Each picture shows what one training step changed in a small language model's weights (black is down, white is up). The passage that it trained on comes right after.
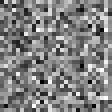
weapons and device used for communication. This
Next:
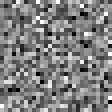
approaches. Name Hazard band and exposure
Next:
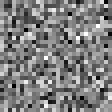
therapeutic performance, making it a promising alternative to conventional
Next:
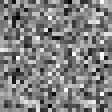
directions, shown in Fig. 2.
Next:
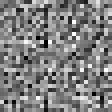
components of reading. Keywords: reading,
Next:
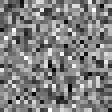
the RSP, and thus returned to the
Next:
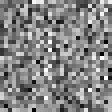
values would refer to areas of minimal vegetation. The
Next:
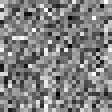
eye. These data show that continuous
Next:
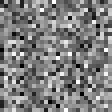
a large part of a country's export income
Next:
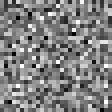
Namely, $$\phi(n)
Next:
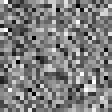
work satisfaction and rising turnover intentions have
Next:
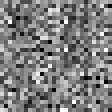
no conflicts of interest. Authors Contribution
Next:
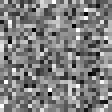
by at least 20% in total searches
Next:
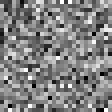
significantly from those of group 2 and control group in
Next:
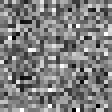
diversity both in their compatibility and in the
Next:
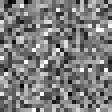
the development. 3. Previous System In any
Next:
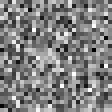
in the Late Quaternary sediments
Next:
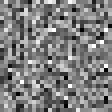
of the basis of the first legs.
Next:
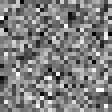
c.c.), by the action of 5%
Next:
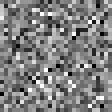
favour DOACs over warfarin
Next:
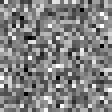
to possibly monitor and evaluate concrete
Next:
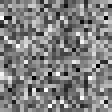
The choice of S.S.S. 2
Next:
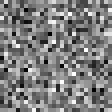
responsible behavior in the use of digital tools, such
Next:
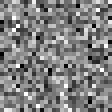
a microloan, they were able
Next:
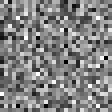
10) score 1 for a normal size.
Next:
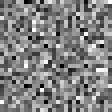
of these parameters about their optimized values. III.
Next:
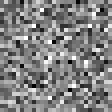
the prevalence of disagreement in measurements,
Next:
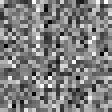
activities within ornamentals and from
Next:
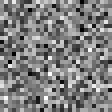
when ageing. Poor health among older adults
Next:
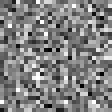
section. H.V.M. and
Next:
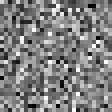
additions. This calculation only partially reflects the observed
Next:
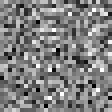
problem instance would simply be reformulated from the current
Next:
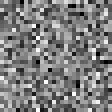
the findings, conclusion was drawn and recommendations made
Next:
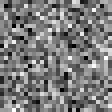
Direct translation. Fighting poverty and social
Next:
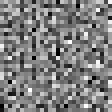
a part of the colonial modernist
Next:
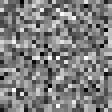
the actual working conditions and performance test can be
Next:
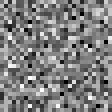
presents in subjects with genetic susceptibility
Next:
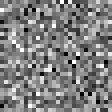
has not fully guaranteed its graduates
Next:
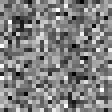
Convention. His Excellency’s
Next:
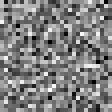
drug in a 10 mL normal saline and
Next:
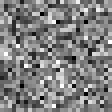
Services focusing on local food traditions, points
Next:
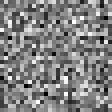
and DMF. Molar conductance measurements :
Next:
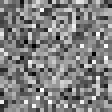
the discovery of non-radial
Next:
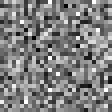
comparison of 10 vineyards in the
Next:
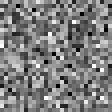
parental encouragement is closely positively related
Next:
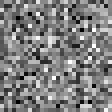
Ilarun Community. Plate
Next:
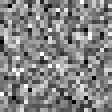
[mm] Pier Layout
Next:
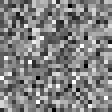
with Saber - Models provided as part
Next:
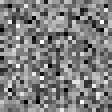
wind-generated waves in shallow water areas such
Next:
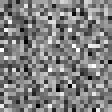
The algorithm operates as a virtual sensor,
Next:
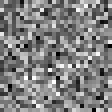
the FPGA platform it cannot be frequency
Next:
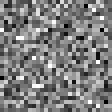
To increase their circularity, composite recycling has been proposed
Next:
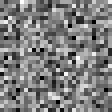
where numerous γ_4 but no α
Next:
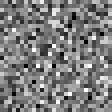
researchers speaking anxiety is a very complex and
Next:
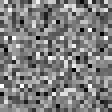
inroads have been made on how venture
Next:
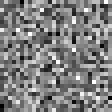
the following datasets, in addition to the
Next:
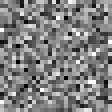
this gap, within the EU Horizon
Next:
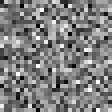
aid in the healing process through a
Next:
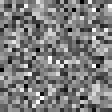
polymer backbone. Conductometry and
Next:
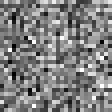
design, construction and operation of a space greenhouse
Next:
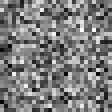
the lower-order flexural natural frequencies.
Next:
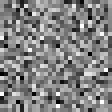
plate can be read precisely with the image
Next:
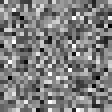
to discover the interactions and relationships of anthropogenic ecosystems
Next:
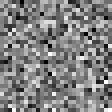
achieve this, various models have been developed and
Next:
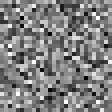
I, this study involved 75 data observations. The
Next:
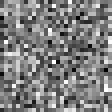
cultural conditions for the production of invertase
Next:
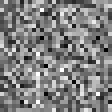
the U.S. economy. AB
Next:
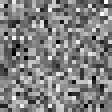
uncooked noodles that there is no
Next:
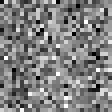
as environmentally unfriendly due to
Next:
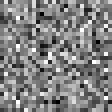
(t) and wave number (k)
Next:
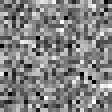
problem. Figure 9: VSST of
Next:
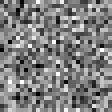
they realize how confusing they have
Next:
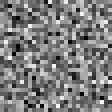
Agency, Indonesia *Corresponding Author:
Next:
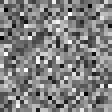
based on the results of flood regulation ES
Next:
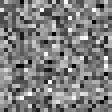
the most common open-source Python
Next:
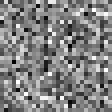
from Maramures, Valcea,
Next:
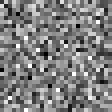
deal with the forest-water nexus and
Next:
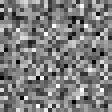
12.86 Hand Grip Dominant
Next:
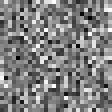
of the Graduate School. The
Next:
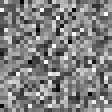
the religious and socio-cultural life of the
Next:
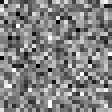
could erode the ability of country to make independent
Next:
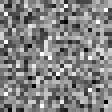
2004). The use of modern project management is associated
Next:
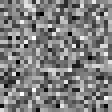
CVD reactor, d)
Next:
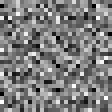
European Association of National Metrology Institutes
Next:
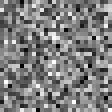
the actual impact phenomena during the transportation of
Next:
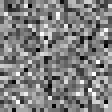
191° respectively. The kinetic experiments
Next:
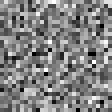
of discourse and a non-empty set
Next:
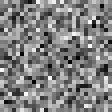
in-plane rotation in connection to the
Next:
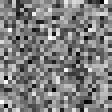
deviation then intrapreneurial engagement
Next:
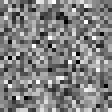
ingot has been studied under the optical
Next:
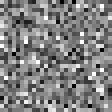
1. The PlantaSyst Consortium
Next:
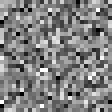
the formulating of the local level committee.
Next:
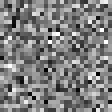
waveguide as a platform for sensing.
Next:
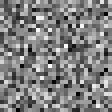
10, with use of standard application program Excel
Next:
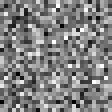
fibrosis transmembrane conductance
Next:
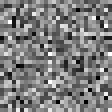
wave fields, allowing the boundaries of the entire
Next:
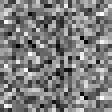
Vazha Pshavela
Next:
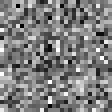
engage dentine at their tips,
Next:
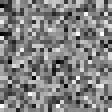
- A – Study design; - B – Data
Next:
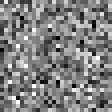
to the signals that are usually generated by the standard
